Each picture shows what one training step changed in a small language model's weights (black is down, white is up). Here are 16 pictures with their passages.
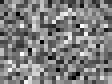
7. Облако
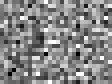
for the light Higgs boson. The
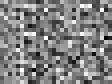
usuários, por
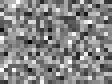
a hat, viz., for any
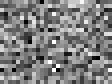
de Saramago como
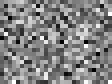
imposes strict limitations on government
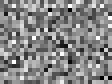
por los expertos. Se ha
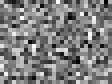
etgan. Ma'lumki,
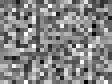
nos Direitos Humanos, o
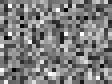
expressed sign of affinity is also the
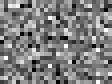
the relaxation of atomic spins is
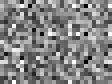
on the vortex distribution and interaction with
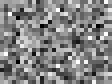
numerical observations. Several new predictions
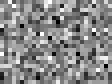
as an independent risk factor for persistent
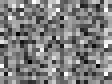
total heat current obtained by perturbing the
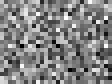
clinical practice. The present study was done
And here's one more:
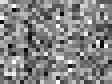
care se afla pe
